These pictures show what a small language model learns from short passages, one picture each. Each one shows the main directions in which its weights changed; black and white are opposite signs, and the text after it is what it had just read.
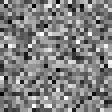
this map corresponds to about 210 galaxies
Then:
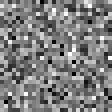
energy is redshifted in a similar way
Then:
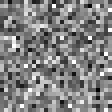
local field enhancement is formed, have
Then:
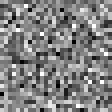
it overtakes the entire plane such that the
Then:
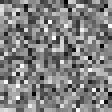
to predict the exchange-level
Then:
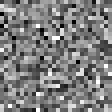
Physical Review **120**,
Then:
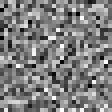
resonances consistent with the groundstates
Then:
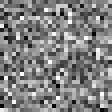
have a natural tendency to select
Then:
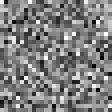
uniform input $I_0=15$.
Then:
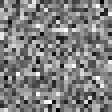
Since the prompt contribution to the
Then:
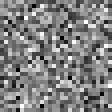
one can always make both $\alpha$ and
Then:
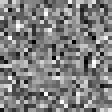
stationary solution of the diffusion
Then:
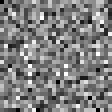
larger separations (see section 3).
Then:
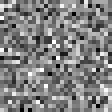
Y-axis) and distance from
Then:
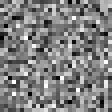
to special physical conditions (deviations from
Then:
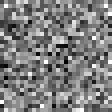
GCs in a galaxy contain valuable information
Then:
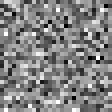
the CV models, we adopted the
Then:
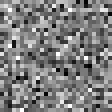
the left amygdala, the
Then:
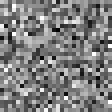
accuracy will help us to distinguish
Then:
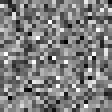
a mass splitting of this type is essential
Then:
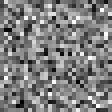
$\ell$ and $\ell '$ in the
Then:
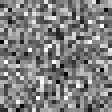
centrosymmetrical materials, for which
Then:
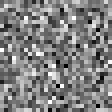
By smartly storing the most
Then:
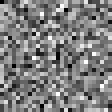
Section 2.1, the continent currently
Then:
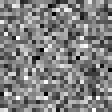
bound nucleons by the scalar and vector
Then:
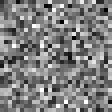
as well as several other quiescence
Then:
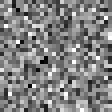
with an external reservoir at temperature
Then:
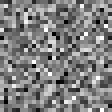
to the black hole surrounded by the radiation
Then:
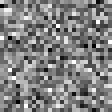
peak produces here a negligible
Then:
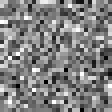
stronger. We hypothesize that
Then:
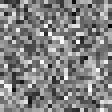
the Universe and its evolution. Modern
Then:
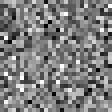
the good behavior of this circuit with respect
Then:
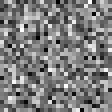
and $L_{\alpha}$ to be constants
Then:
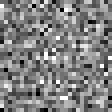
\begin{abstract} Combining the features
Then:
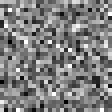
equilibrium vortex configuration, which is
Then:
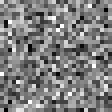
distribution, and $\varepsilon$ is the parameter of
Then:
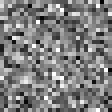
Hysteresis curve measurements made using the
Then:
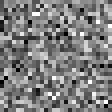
constructed for the proof of lemma
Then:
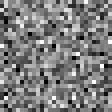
reaching the maximal extension, the string
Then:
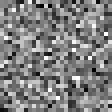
\sqrt{4eU/R}$ for
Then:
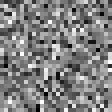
the mass $M$ has {\it
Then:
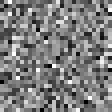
The observables in $D_{i}$ are
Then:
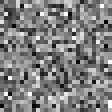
the flow rate grows as $Q
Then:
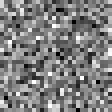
\end{figure} A worse fit
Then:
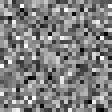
material to the smallest possible value to
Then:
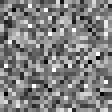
is used at the BS/user,
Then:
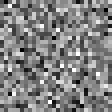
Let us now estimate the correction of order
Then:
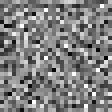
the Continuous Ranked
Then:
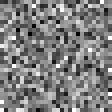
both cases, it is clear that more data can
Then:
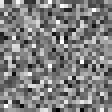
& Input\\ \hline Traffic
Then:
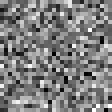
as follows. Both $M_1$
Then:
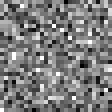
X-ray radiative transfer calculations, in which
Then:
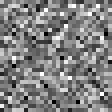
left dot may be closed or opened
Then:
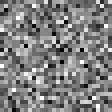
that Eqs.~(\ref{perturba}) and
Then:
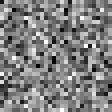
moment of inertia and the lower
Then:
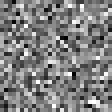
in Fig.~\ref{CAST}. On
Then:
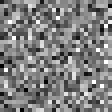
clear that JWST will be able to
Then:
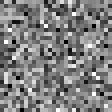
in relation to the nonconformity observed and
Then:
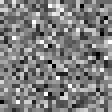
for GPUs, in this work we
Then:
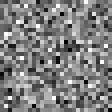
are observations by Larsen (2001;
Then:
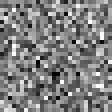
The margins $C_{i}$
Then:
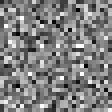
probable origin of the fine structure in
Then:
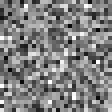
shows that, despite minor differences,
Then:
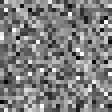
a delicate matter, which takes
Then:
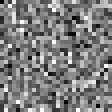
than 10 kHz, however, there is ~
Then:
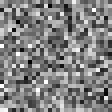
than just the black-hole spacetimes of
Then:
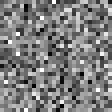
splitting is determined on a physically large
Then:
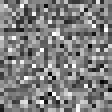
to an Hermitian lattice. An effective
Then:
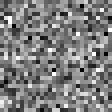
we demonstrate magnetization switching
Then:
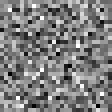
partial fragmentation cross section of an ion
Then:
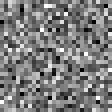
$c$ denotes the speed of light in a
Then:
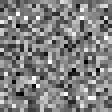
in Remark 1, the proportions
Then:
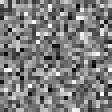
method, which does not require knowledge of
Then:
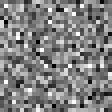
(temptation to defect) for
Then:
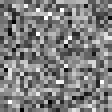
have a significant effect on the spatial distribution of the
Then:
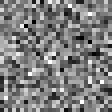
neighborhood, as shown earlier.
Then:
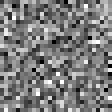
be a close approximation of the actual driving
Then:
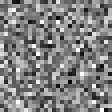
The taskset is defined as a set composed
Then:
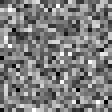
predictions of the solution condition, such as the range
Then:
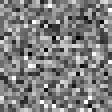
**Medium city** |
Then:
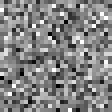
one needs large systems to recover the predicted
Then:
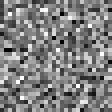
``Cluster theory of the coherent
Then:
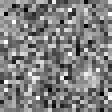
and is otherwise indistinguishable
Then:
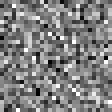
the blockchain. The procedure of identifying
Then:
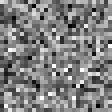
may not induce as strong a halo
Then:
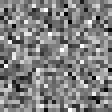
show that near $\beta_c$ and for
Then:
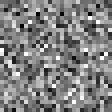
formed from the complex vierbein is
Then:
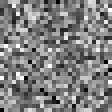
from deep inside the rock and
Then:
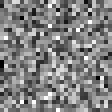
\begin{equation} \hat{H}
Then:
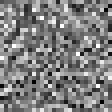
of crystalline objects [10–14].
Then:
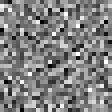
$1550$ nm spectrum. For both
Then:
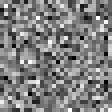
of the generally used mean-field theories
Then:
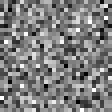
are better sampled from 50$^{d}$
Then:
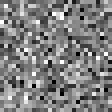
$1/2$ represents a qubit.
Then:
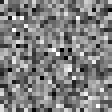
price dynamics ${\mathbf x}$ and cluster
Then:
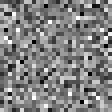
the chainlike nature of the physical spins
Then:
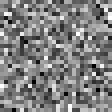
we can calculate the predicted value for $\langle
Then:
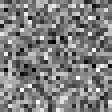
caused by another hitherto unknown
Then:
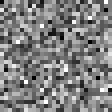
{\bf A} with the degenerated
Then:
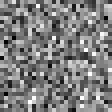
bubbles' laminated and
